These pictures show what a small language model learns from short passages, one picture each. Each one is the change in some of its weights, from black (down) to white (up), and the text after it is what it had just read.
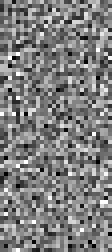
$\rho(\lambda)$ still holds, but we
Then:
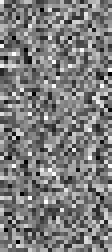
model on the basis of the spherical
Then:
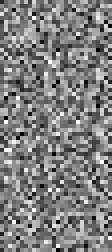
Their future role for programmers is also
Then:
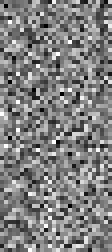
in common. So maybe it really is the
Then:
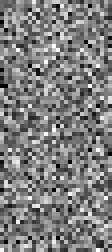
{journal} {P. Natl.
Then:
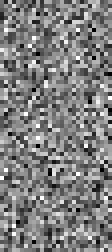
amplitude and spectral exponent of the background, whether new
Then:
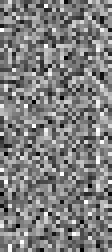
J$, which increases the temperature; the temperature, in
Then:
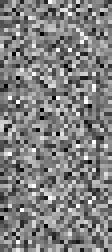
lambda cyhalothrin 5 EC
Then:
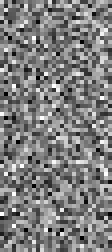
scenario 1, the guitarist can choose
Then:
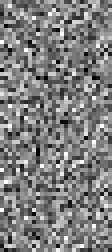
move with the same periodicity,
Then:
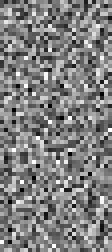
in the confusion matrix. - Random
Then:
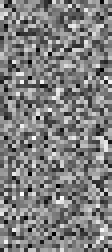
optimized parameters of LMD are relevant for
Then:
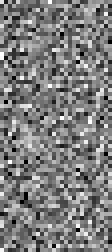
of *Fragaria ananassa*
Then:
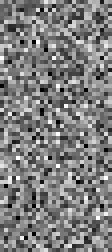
the RM light-cone realizations;
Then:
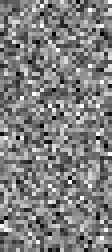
1$ are odd mean graphs. Key
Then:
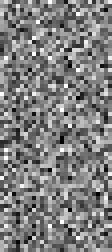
sampled 6-h and 24-h
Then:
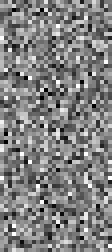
PoPs, and the ONF
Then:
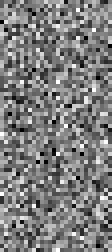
in the present work we wish to discuss both
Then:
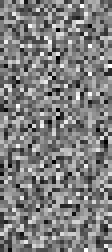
it has a motivation from particles, fields
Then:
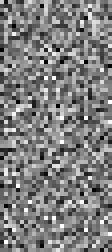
scales measured overall impressions, ease of
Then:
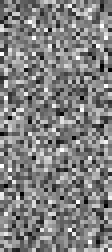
made as given above). The walls of the
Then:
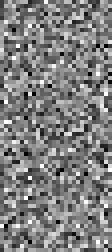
change this fact. Similarly, the expected small
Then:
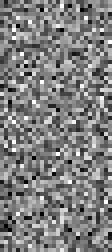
is a current scientific hypothesis, being
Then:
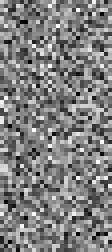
Background There is overwhelming
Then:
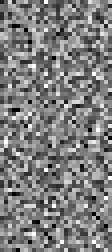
explanations and equations, the Lagrangian
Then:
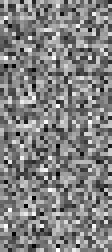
causes very little disruption
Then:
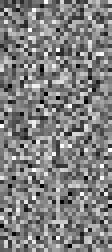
{\em Indifference Pricing.
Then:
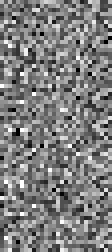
of hydrogen fuel systems in aviation
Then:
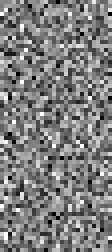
medieval practices and their consequences
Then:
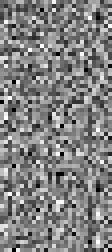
the dimension and the total degree of the questionnaire
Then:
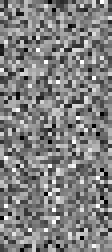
$1 \leq h \leq p$. To this
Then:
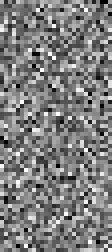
of work the payment should be made.
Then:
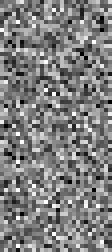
Zargaran, H. Ney, and
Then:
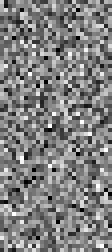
S7 we report the PL time-trace
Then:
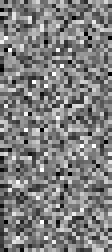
& Methods Children admitted in
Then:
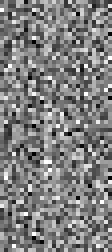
and "I am not afraid of
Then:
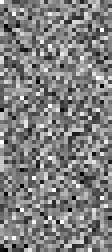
ml/s Mean± SD
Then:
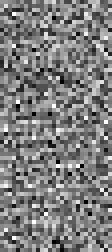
and center panels compare two example cluster
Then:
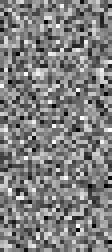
As a consequence for the calculation of
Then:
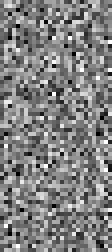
sector that aims to optimise resources use and
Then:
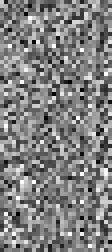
Eq.~(\ref{e3}), we find that
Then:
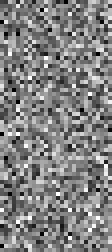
determination. Azad et al. provide a
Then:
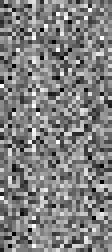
Rev. Nucl. Part. Sci.*
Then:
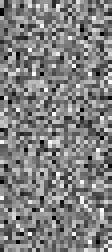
is quite ballistic for the length scale up
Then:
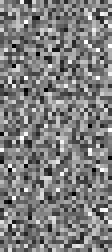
of developed countries insist on building and using these
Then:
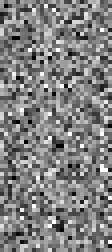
\xb + \gammab
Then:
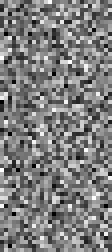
gratitude to their collaborators and
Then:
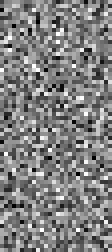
fluorescence detection, we recorded an average
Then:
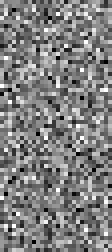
for light hadrons, but also for hybrid
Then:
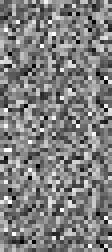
system-level, risk-sensitive
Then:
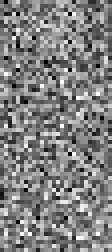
CA. Figure 4. Energy loads per
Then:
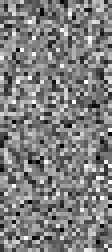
beam} If the intensity transverse profile of
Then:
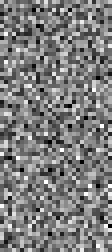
which describes the spontaneous growth or
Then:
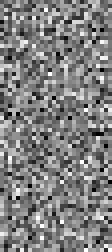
three main chapters are different from study to study
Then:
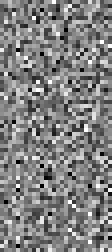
school libraries. The integration of
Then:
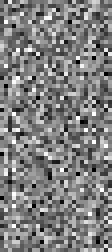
electric charge of the capacitor, the selector
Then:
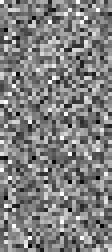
6.5 to 7, as for lower pH
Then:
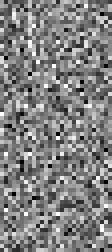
elastomers to reach desired properties Table
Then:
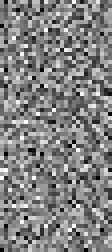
Combining (1), (2) and
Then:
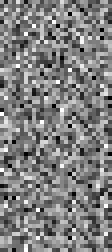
i.e. F=198. The solution
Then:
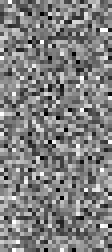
\approx \pi/2$ where the mass parameter
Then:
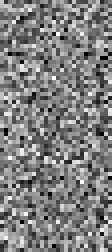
a way as to result in any detectable
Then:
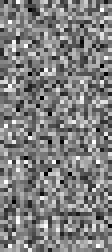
Vowel characters with tonal markings define
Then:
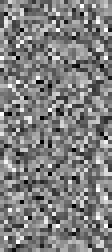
\end{equation} which we expect to hold
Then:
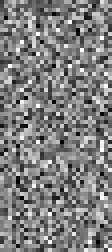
then the product of (\ref{Equation
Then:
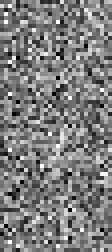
Pandemic Education 2. Elementary
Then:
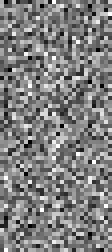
loss from the high price extreme to
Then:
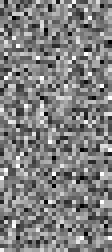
(13), and others. Most respondents
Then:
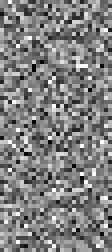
\bigg] \ . \end{equation}
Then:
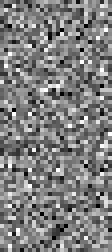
are} well defined at $N = 0$. The
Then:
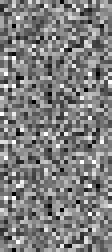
the maximum strain, strain range,
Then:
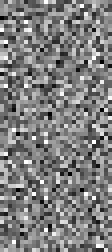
with nearest neighbor interactions ${\it
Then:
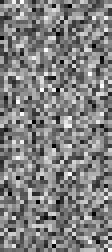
analgesic, the incidence of adverse
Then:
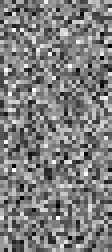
walls, carved on alternating
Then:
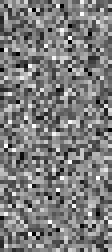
process. To do this, the validation process is
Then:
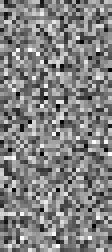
signs of PD (Hausdorff
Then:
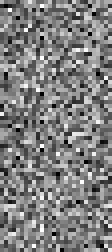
declaration before inclusion in the study.
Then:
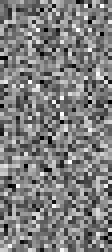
the exact attack form deployed or the
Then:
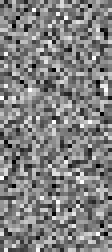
0% Table 4: Classical and
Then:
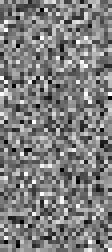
the parameter space testable by SKA and spectral
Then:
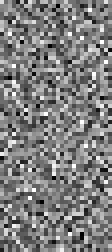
to process your records verifying their
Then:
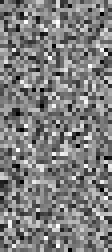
to evaluate how learners correctly predict a
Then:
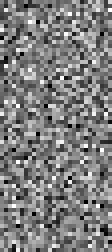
best performances, respectively. Based on these
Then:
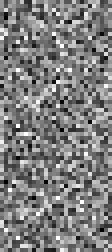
Grigorieva, and
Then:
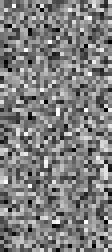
are independent random variables with the Cauchy distribution
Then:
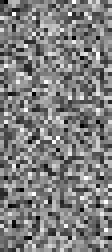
1.95 kg of soil is needed for
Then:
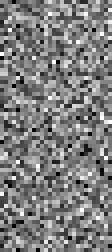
morals, law, custom, and
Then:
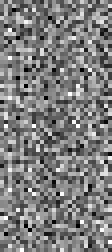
sector we have also space-time bosons but
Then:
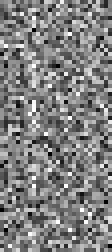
Likelihood ratio statistic}) can be applied
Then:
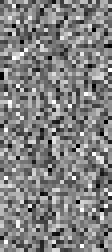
estimate of the relative pose of the robot even
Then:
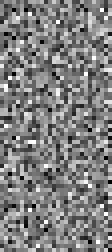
plaquette, and the indices
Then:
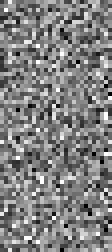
around channel numbers 305 and 449 correspond to
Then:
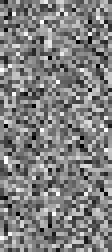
System To be able to fulfil the various
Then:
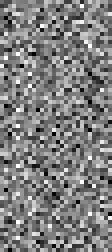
National Institute of Standards and Technology,
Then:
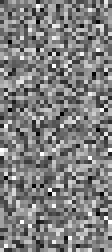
creation of their cadastre, constant
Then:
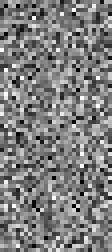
sum-rule when relating the transition amplitudes
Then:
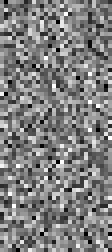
Gomez and the team at the
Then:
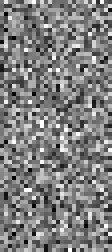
ppm due to nineteen protons
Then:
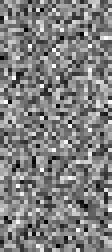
this point. Groups are eliminated if
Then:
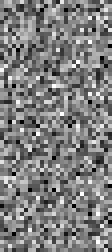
terms like'' refers to the expression in the
